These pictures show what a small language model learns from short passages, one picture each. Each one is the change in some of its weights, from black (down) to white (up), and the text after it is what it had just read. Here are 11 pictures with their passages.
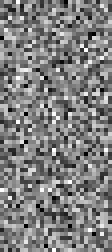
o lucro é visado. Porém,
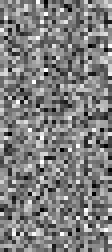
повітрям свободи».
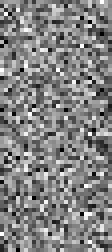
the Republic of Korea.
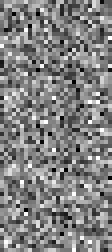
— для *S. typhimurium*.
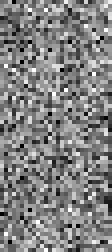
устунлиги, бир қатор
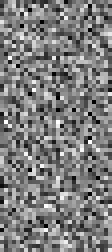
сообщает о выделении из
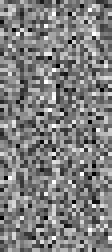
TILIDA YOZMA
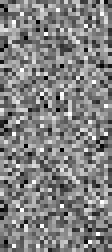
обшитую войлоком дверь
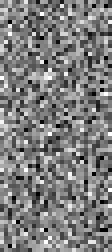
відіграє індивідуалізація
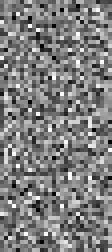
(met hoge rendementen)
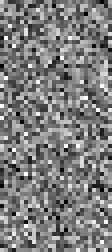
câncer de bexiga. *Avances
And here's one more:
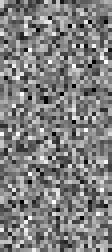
Valdir do Nascimento. *O que
